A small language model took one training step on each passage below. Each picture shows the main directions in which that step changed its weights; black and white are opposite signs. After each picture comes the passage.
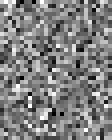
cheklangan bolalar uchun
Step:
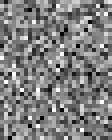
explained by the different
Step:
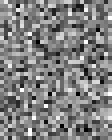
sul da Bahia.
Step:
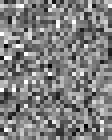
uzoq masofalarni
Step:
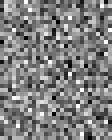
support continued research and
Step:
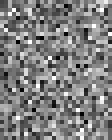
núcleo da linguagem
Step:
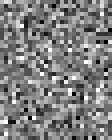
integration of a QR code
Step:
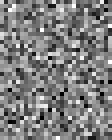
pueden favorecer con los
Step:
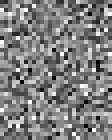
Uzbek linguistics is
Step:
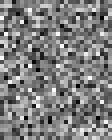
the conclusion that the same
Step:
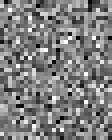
source, i.e.,
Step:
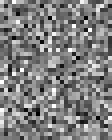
of this effect is still
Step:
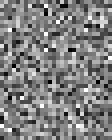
professor of the Urgench
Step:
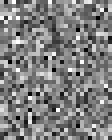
AI and Infrastructure services
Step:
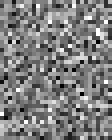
Teaching and Educating
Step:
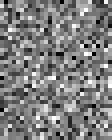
prepared by refluxing
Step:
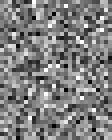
(Samir et
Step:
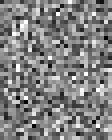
word: otherwise,
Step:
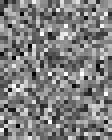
is often the case for private
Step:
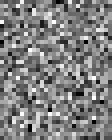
2. O'qitish
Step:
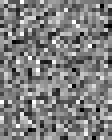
and analyzed the data.
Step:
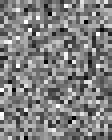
be taken as advice for
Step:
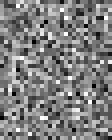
myocardial damage
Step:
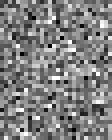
bien: una clave importante
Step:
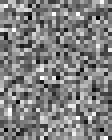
a microplate reader
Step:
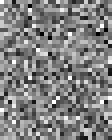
allow the teachers to learn from
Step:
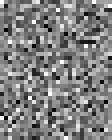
jamiyat, korxonalar
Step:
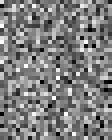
wellbeing: Should
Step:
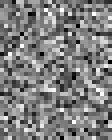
OF CIMETIDINE
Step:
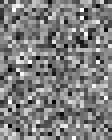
die rond de vorige
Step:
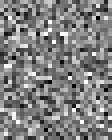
Access Repository
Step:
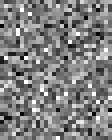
diffuse bone marrow
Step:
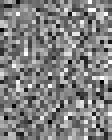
criminal proceeding is
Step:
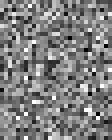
which can be taken to
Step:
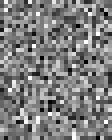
qiladi. Kasbiy
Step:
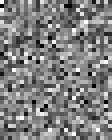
and pressure help obtaining a
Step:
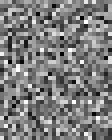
of the concentration and the
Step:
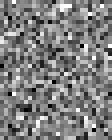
mobility, abscess or
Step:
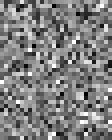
Hypertension is one of
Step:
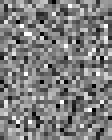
la ayudó a
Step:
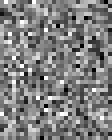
Atrof muhidga
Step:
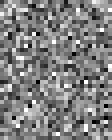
accomplish your goals is
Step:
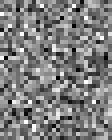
de la repetición,
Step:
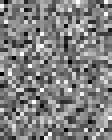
boredom scholar for
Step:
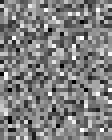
out as the double
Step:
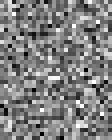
flexibles que se
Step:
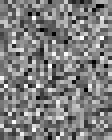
against when he was denied
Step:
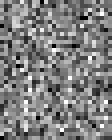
result of an ADE during
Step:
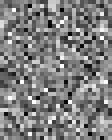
ichida mahsuldor
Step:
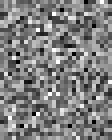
License (CC
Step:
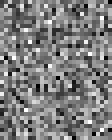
la normalización por
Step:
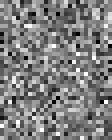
to most relevant geometrical
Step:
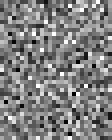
occupied MO
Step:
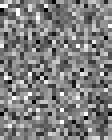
the Organization and Development of
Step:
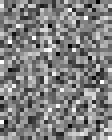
them as grievous
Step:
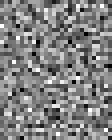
obstacle which
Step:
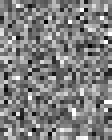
applied only for the sample
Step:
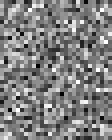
предприятия, проблемы
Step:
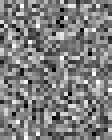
observed that examined experienced
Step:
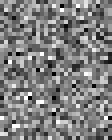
details and HB
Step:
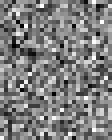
of 'verbal' is
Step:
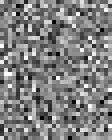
can be used to improve the
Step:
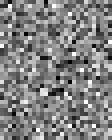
its limited alignment with international
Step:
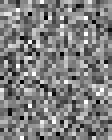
gf$) before precise
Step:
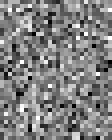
olishga erishgan.
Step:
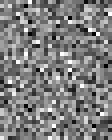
sustainable development models can be
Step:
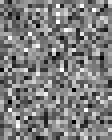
Open Science Framework
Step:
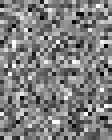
increased tendencies to
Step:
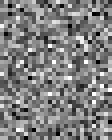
independence have been constantly
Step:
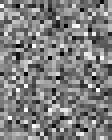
measurements, it can be
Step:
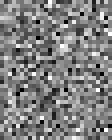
to have little time
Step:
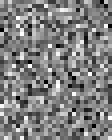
recubiertas con el
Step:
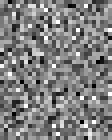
France conservés dans les
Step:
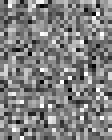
over a rocky,
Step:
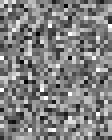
conducting business domestically.
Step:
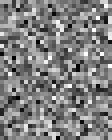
procedural justice and
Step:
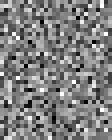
the volunteers who
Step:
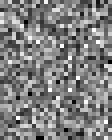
literature - The 3D
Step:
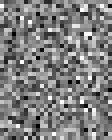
тизими – ҳар
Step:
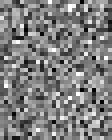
ha sido posible encontrar
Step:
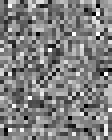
to any shape rock
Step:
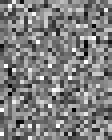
of an instructional intervention
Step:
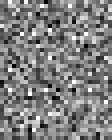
unib chiqadi.
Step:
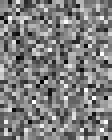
like a colossus the
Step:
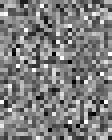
the most significant decline
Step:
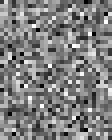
evolving society. RIs
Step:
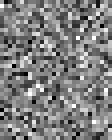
balki bitta usul
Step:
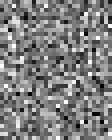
Jatim Park
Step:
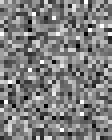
association between the problems of
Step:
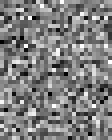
This control approach employs
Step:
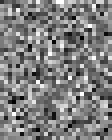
generated in 192 coastal
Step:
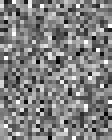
warto by przy
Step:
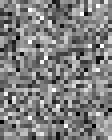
Of The Development Of Theological
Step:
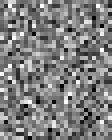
reyestr raqami
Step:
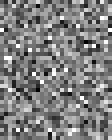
va ikkilamchi
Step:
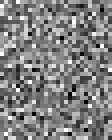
local regulatory documents for
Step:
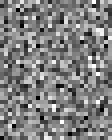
15 trees of each species
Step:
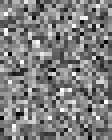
in different institutions, organizations,
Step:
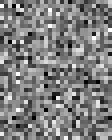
dynamics simulations on several
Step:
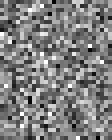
qayd etildi.
